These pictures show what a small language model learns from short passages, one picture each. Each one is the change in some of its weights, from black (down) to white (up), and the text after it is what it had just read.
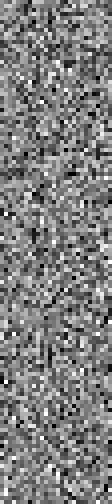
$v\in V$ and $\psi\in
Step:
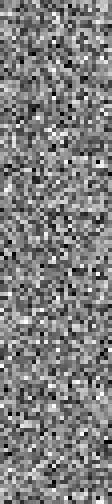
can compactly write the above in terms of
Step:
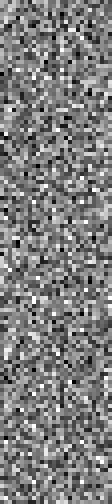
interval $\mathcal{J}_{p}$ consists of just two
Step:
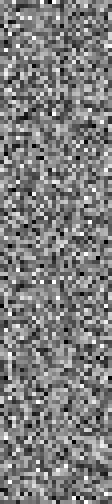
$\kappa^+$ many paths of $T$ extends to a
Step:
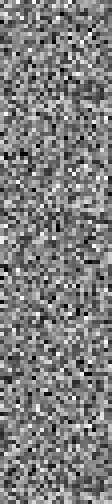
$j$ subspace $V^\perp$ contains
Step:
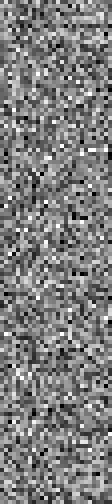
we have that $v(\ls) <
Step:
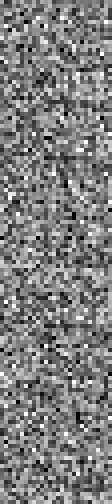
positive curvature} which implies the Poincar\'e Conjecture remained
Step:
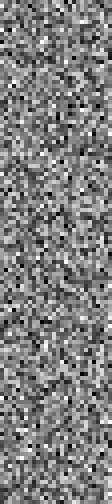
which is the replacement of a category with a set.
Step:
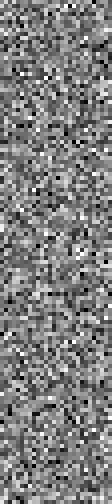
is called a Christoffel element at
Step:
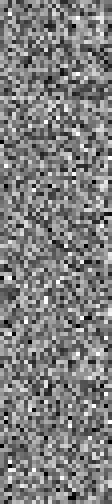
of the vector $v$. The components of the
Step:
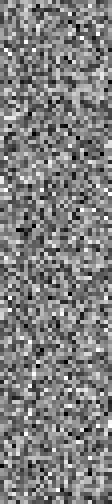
the case $n=0,$ we can state:
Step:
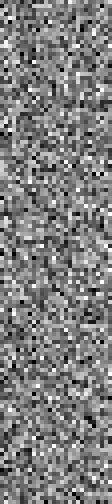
PDEs in one space dimension that take the form:
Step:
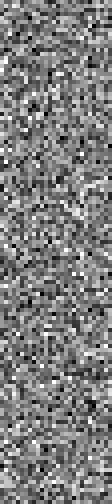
(better) integrability conditions, we can find a
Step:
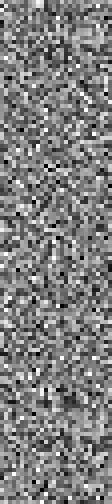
respect to the filtration $\mathcal{F}_{t}$ generated
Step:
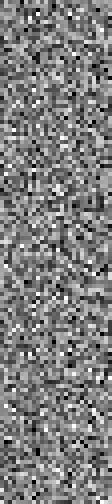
right hand side as $\Tt{R}$ so
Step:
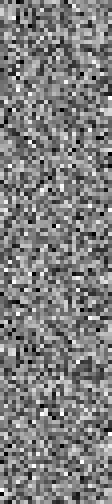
that $\theta_2(t) \leq
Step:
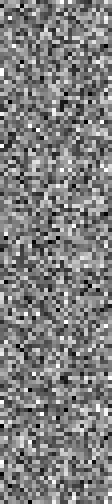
coarse grid. Bottom figure: A high-contrast
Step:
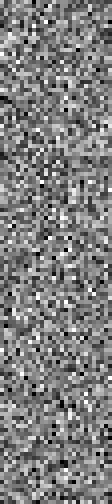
closely concerned with $k$-spacing in statistical
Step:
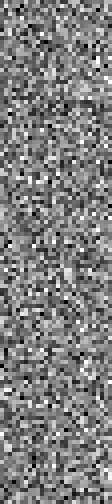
employs the integral representation of the Dirichlet series and
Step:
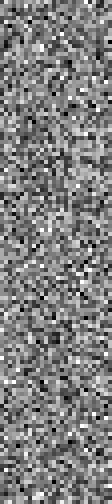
for any admissible triple $(g,t,u)$ with
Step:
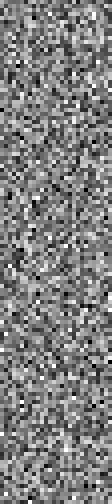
\D_\eta$. This gives a polyhedron
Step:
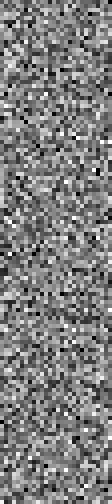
$C$ is given by a sum $C = c
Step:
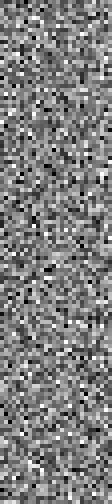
variation is negligible, thus reducing the total
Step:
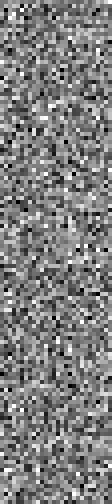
phase space, which will yield the conclusion for Lebesgue measure of
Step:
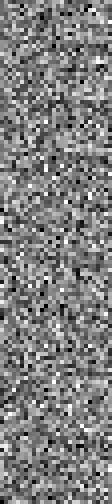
flow. Furthermore, we extend the observer-based
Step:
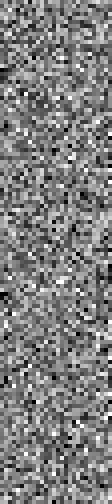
arcs $\alpha_1$, \ldots,
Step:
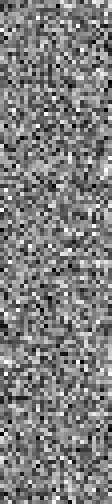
the numerical solution becomes polluted by large oscillations,
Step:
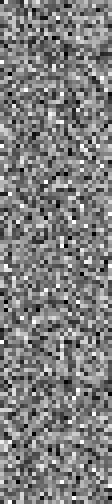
so, the swelling factor $\xi$ is
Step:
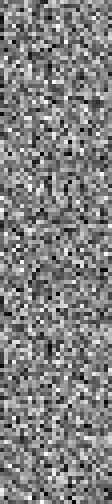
sym\'etries d'un plan
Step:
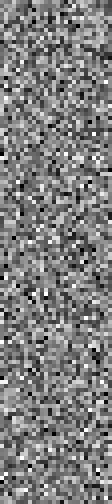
$G$ be a connected graph. Then
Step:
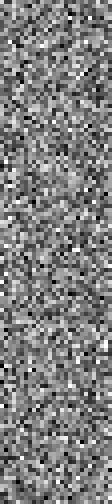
\title{Simple proofs for universal binary Hermitian
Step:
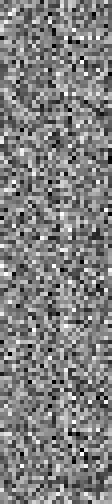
recollement le long de la feuille
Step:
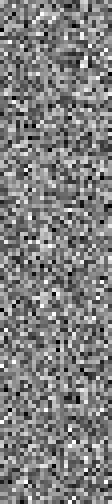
able to solve some of the systems that cause all other
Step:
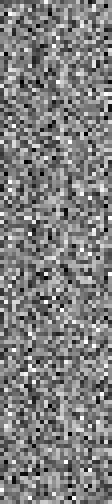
shed light on Atiyah and
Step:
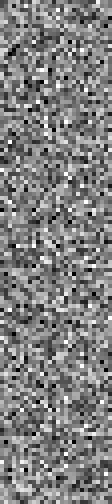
dual map is given by corestriction which acts like the
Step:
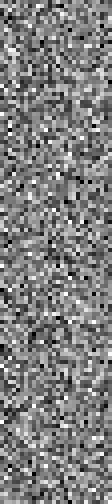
the numerical computations of Section \ref{section_num}
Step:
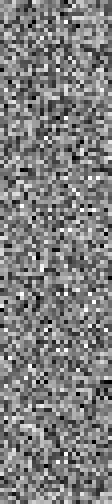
$H_B$ the unitary free evolution of the two
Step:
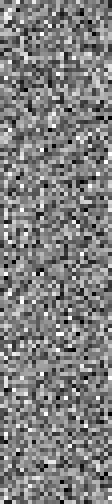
zeta function $\zeta(s,\al)$ of the
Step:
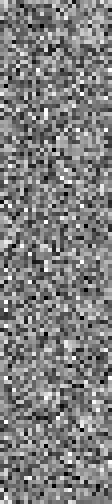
its value $\Phi_{k,m}$ at
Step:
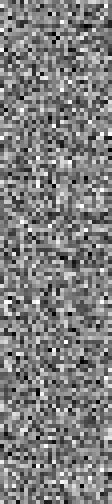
link, possibly with some extra bivalent vertices
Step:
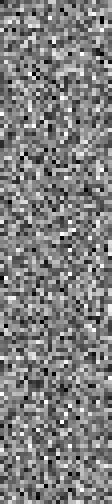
Z$. Suppose $dimZ>0$. Since the involution
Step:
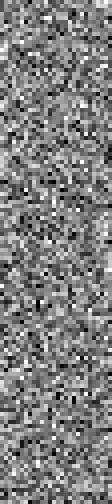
set is generally formulated as a closed set to depict
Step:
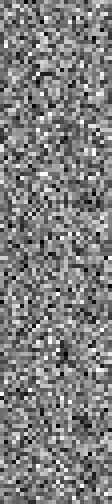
traffic), in which all vehicles act
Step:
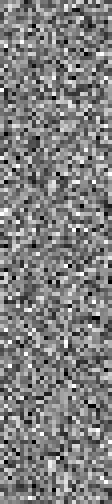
Let $c$ be a complex number and let
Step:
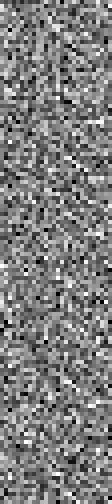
$\varrho=\varrho_A$ and $$
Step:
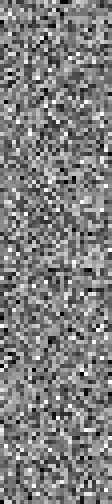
on $\Delta^2$. For the same reason, no
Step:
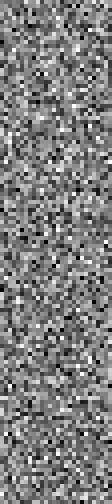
take the last step. \begin{verbatim}
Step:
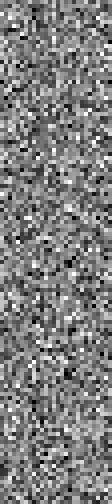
knots and links with 10 and fewer
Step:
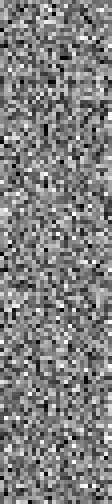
on the set of all square matrices over a field.
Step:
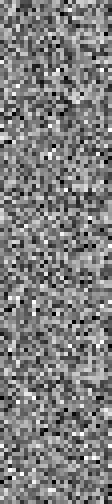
$e$, it has to choose one of the remaining
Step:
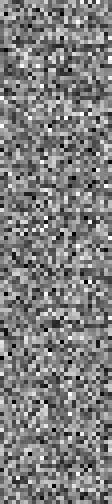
via tensor product methods. To this end we follow
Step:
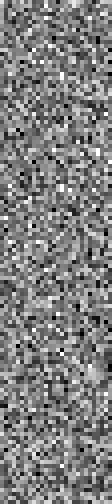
two dimensions ($d=2$) resulting in two new
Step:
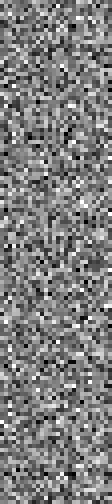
group of four points, the interpolation is obtained by three cubic
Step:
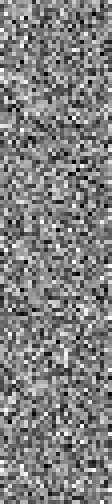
makes $\msym^{\mathrm{co}}\otimes
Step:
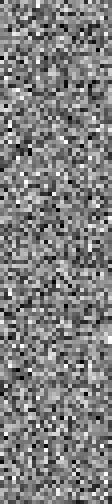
we shall be brief, since some of the arguments have already
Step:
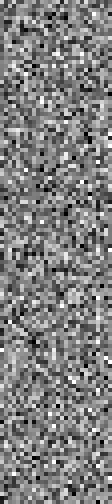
\ge 2$, and consider the group consisting of sequences
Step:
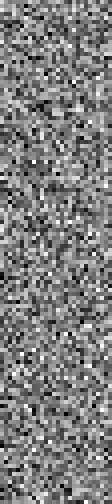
\tag{G} \ee System
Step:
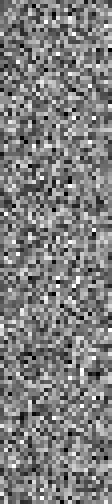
for n=1 was proved in \cite{7}).
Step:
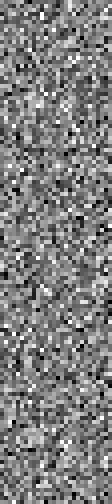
Assume that $M \neq S^2$ and
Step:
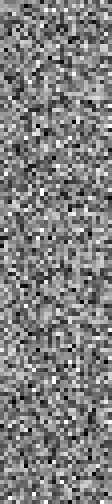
\section{An electric part} We begin with
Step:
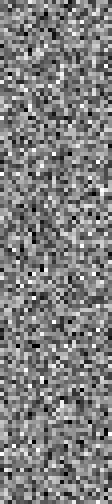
t, r\in S$ and $\lambda,
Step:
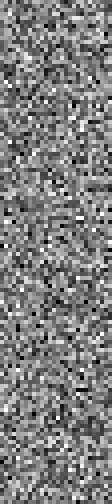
of $\V$. So we have proved the theorem.
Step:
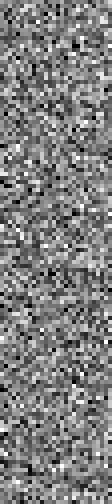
and some mild conditions, they proved the degree-distribution stability
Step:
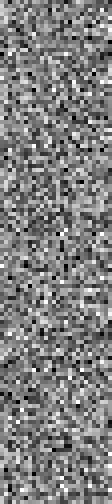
$\hat T:\mathcal{G}\to
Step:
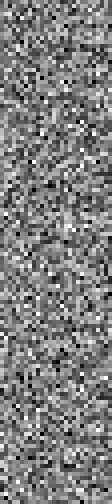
are in the group $B_{n}$), say
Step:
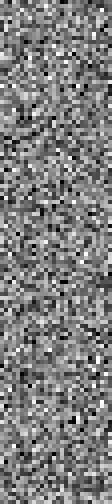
time $\meantr$ on system size $M$ for
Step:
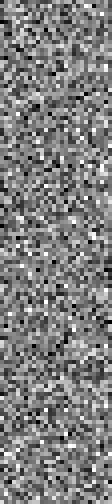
(PS)_c (c>0)$ sequence of
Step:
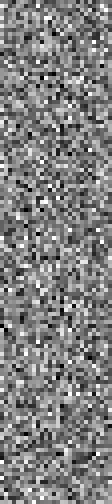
(\cite[Chapter V]{St}). Assume that
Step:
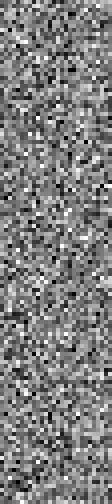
be proven similarly to Proposition \ref{A5}. We
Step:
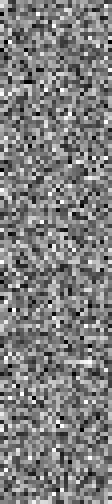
procedure\footnote{At each step we can take different
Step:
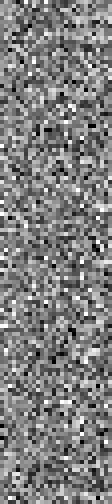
by 2. In these cases (for these given values of
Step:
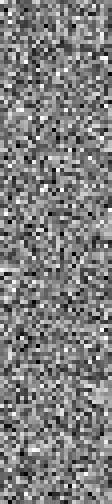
of second kind also do not affect $\theta,$ while
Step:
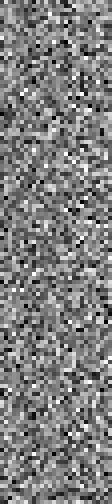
For example, when $r=1$, since $(2
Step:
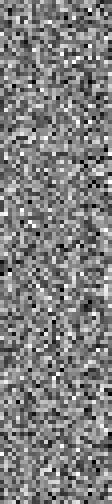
Let $\ca$ be a reflective full subcategory
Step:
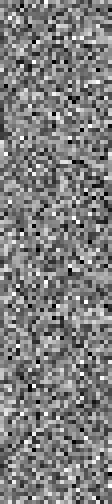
velocity at time $\tau_{m+1}$, when using
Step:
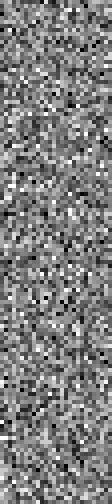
In constructing conformal mappings for regions with perturbed
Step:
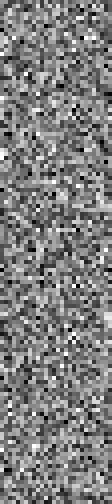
number of carets of each tree in the minimal reduced
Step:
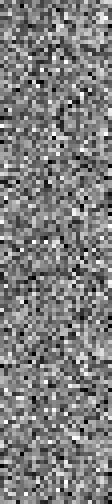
the number of its control nodes, and it can increase by
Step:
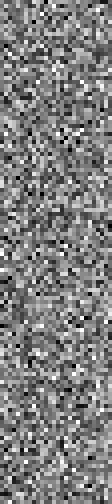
degrees of Hyp equivalence relations between $=_1$
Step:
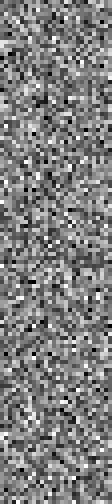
e_{1}$. The removal of one edge
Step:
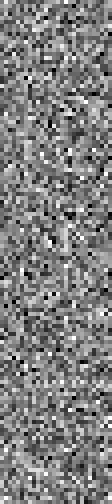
un automorphisme d'algèbre %
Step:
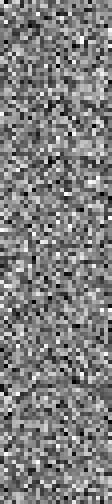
the regularity condition, the distribution function $F_x$
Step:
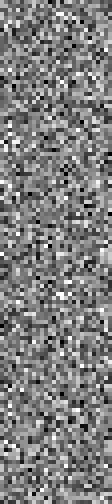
group of upper triangular matrices of the form
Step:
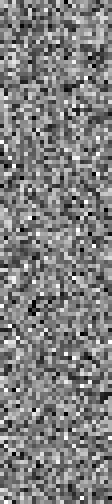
the Euler sequence for the Grassmannian $
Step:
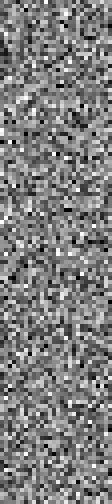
In this paper, after reviewing the aforementioned
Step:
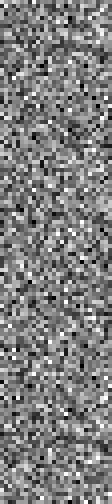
infinitesimal ball $B(a_k,
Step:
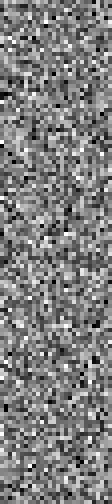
\eqref{29} was earlier given by J.
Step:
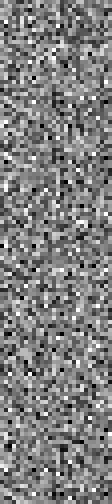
Then, inserting $\phi_u$ into the
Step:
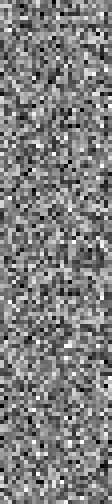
we want to bound above $W_2 (a
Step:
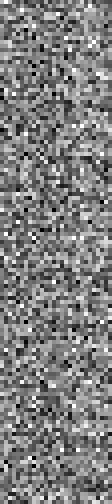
and universality of mathematics. | The NPU
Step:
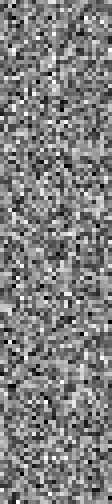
\check P\{\text{pool-pump is
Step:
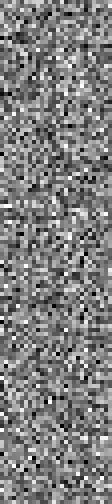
be completely equivalent. ## 1. Preliminary
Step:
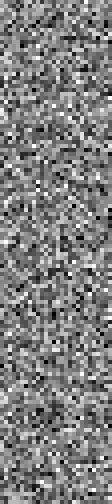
localization of $\widehat f'_T$ to
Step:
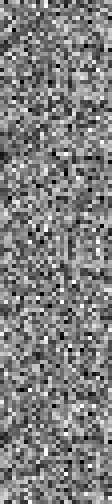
a generating function identity for odd zeta values obtained by
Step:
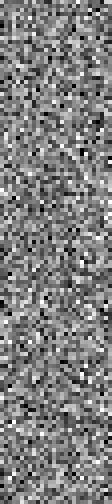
points produced by the game, we obtain the
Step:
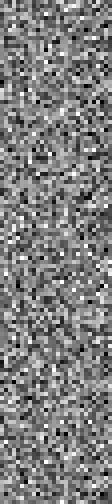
Michael Reissig for many
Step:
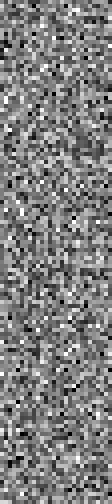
in the family $\{]\bigcup\ca [_\ci :
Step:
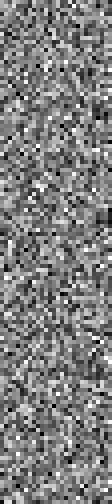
$f_1$ is the first component of
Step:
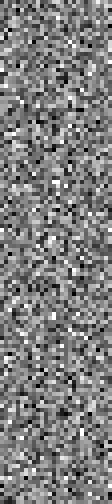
Each such guarantee states that, if a
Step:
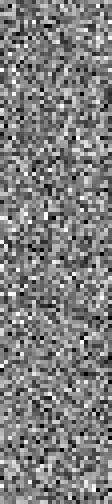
cost or maximizes a reward.} which in the context
